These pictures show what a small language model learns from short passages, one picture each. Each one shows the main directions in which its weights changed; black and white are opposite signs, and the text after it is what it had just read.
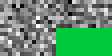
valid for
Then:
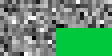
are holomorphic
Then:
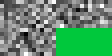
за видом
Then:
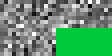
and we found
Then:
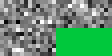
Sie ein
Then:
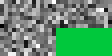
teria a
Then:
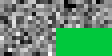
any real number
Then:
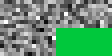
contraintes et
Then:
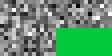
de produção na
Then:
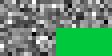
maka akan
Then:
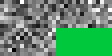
have $\de
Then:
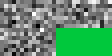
da imagem
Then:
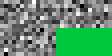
is done again
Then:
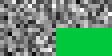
with a birth
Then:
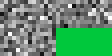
that the case when
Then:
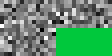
on lines of
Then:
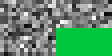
encontro da
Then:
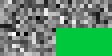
space of a
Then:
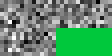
and its irreducible
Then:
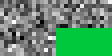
of LC
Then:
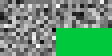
series of the
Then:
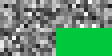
ilm olish
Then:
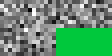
section, and also
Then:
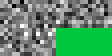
$mail = new
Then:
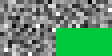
que sea una
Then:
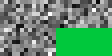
and we have $
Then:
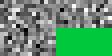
ignore the
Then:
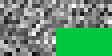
und Frust
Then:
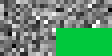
не только
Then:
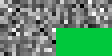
function is a
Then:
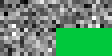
\text{ for
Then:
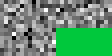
this is necessary
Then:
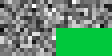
reader to
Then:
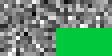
viability of
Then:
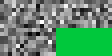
poco menos
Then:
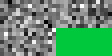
graph $G$
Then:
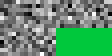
chiqarish uchun
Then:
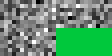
column should not
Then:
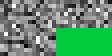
rise to the
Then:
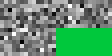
this time it shows
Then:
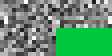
the proof.
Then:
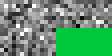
} \mu b
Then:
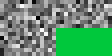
for application in
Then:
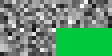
by adding
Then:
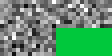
(ii) A
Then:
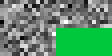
B. et
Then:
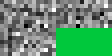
também o
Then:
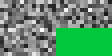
in various
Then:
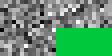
\item Moreover,
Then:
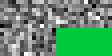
momento em que
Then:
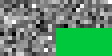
of QMC
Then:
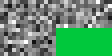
on the border
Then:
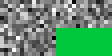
approach is not
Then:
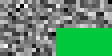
instead of
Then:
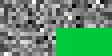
is a pure
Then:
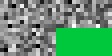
a superalgebra
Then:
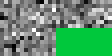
but not uniform
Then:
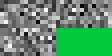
only if there exists
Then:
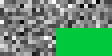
der EU.
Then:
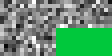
of each internal
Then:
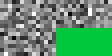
rank in the following
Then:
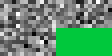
the image of the
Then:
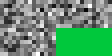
no Oeste
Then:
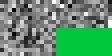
By using from
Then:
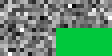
that the number of
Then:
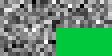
Now it is clear
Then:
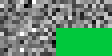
for producing
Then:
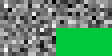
The factors
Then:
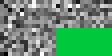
policy is
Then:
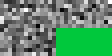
la representación del
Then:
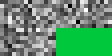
те, що
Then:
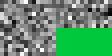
both normal with the
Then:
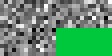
and final
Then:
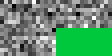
hukum yang
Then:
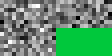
we find:
